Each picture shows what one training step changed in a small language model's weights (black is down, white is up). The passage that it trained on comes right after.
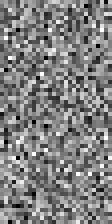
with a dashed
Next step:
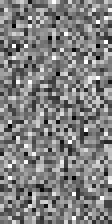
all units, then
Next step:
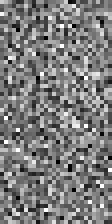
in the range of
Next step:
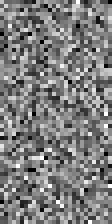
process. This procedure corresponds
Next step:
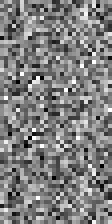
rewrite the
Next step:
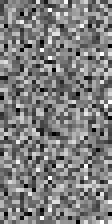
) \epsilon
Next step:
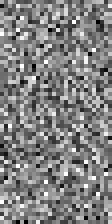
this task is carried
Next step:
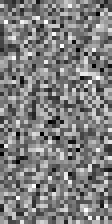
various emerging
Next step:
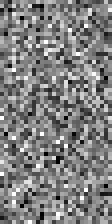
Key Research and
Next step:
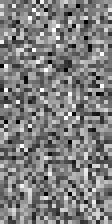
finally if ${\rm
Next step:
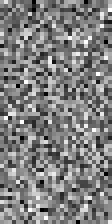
the wavelengths.
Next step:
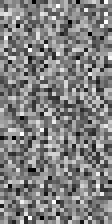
data analysis. The result
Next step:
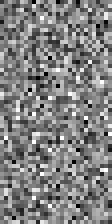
means such as digital
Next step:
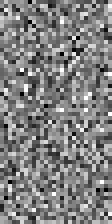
of repulsion which
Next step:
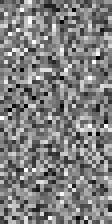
solution after all 6
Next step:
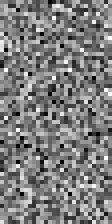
select mouse
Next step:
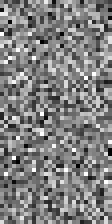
and different occupation
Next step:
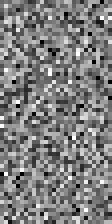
electromagnetic response will
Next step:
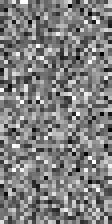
counterpart is
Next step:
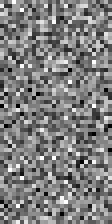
been filed with
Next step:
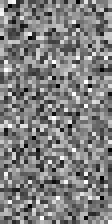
candidate structure, the
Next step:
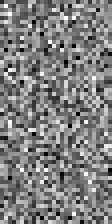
F. Zhang,
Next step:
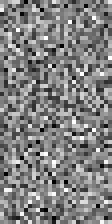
of the Materials
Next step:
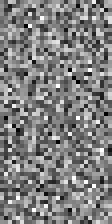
works also for the
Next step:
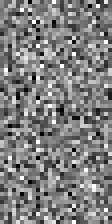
spiritual energy
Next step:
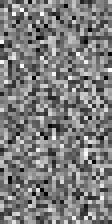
lower low water, mean
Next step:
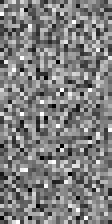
attention is given to
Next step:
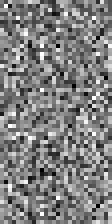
R}).$ In the
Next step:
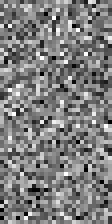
statistically confirmed by
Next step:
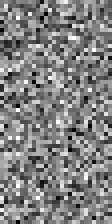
together completes the
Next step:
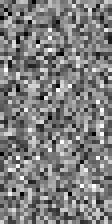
spaces we employ have
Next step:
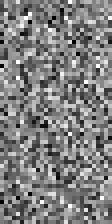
that decays faster
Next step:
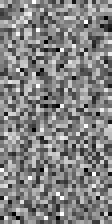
towards CMs and
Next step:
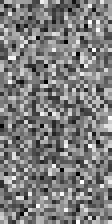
vertical line indicates the
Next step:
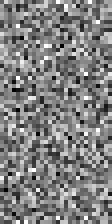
to trick the
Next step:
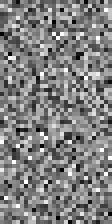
in (b). The
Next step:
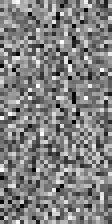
controllability are considered
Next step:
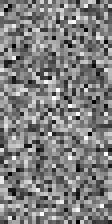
possible candidate sets
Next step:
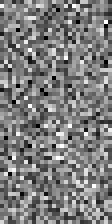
the 2-m
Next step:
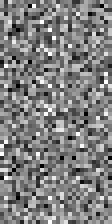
include a variety of
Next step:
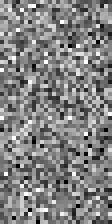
these strategies and
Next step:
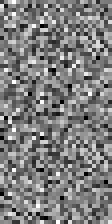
Conference on Human
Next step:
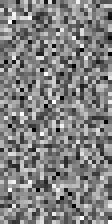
learn to search and
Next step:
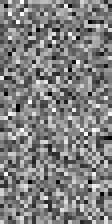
and heavy
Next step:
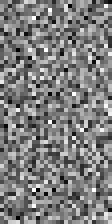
of an emitter
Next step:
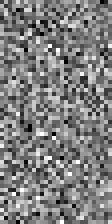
relation/matrix representing
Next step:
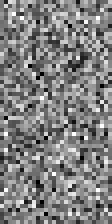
to obtain accurate
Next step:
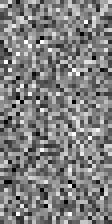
p and so there should
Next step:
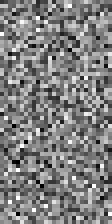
forming one of the
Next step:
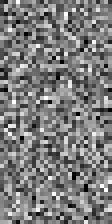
Factors on the
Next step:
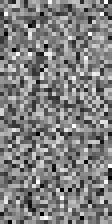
workspace, among them
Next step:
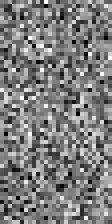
cause increased expression of
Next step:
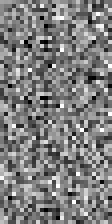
of PDF
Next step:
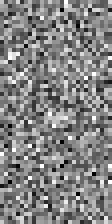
and impacted by
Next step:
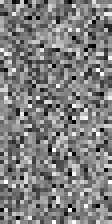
unique mechanisms of
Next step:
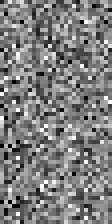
which operates in
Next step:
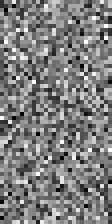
is three hours,
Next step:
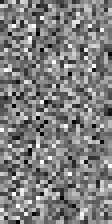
behavior, maintaining
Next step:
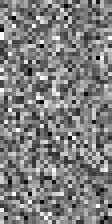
$\Delta E/E
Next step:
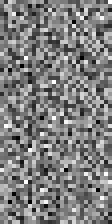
of user requirements, and
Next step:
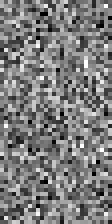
find that both exponential
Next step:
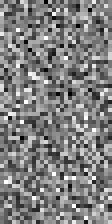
the amplitudes,
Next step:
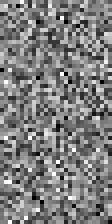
state machines,
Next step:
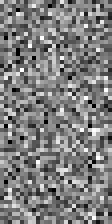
heparin in the
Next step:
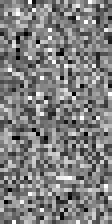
nm spacer,
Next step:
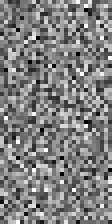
of the important public health
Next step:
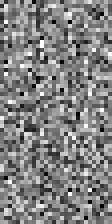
delicate points must
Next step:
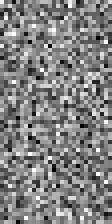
stress; roots;
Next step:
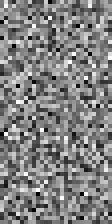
between national and
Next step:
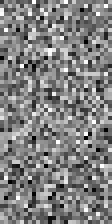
a significant industry and
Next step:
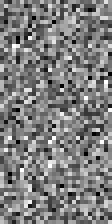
detect a threat as
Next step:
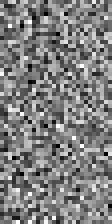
balance constraint
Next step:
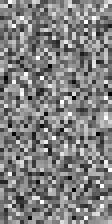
and attributes of
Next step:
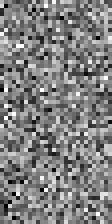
when you feel
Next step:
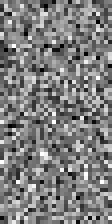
usual intense
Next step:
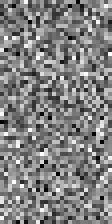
child is to have
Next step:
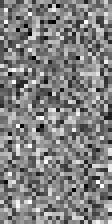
The graphs of the
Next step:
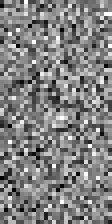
degree of value added
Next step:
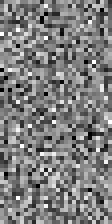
increase the DF
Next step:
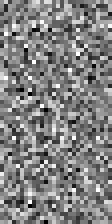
now can invoke
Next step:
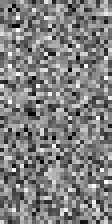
hit. The final
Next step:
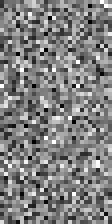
can manifest as
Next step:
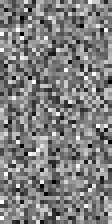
is the initial volume of
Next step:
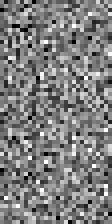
in a screen
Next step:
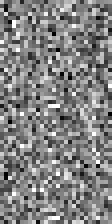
Zeeman field
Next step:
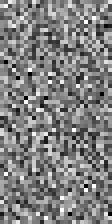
and economic development through the
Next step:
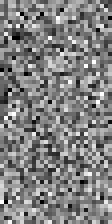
when users pressed
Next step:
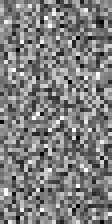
to choose their
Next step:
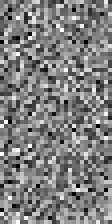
that distinguish this
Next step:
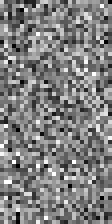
the same idea,
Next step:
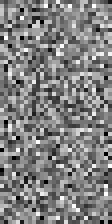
comprising a
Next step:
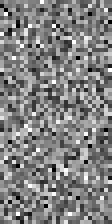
cooling and further
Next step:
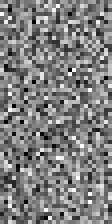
useful picture for many
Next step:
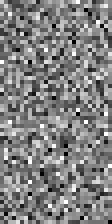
be an important feature.
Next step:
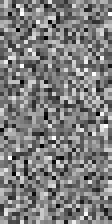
the longer-term
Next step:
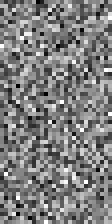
of the drawing
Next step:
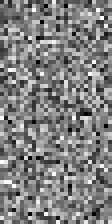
Dental Sciences,
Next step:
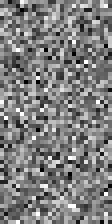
can play an essential role
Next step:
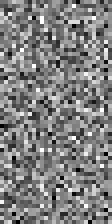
United States
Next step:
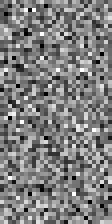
the following reaction then
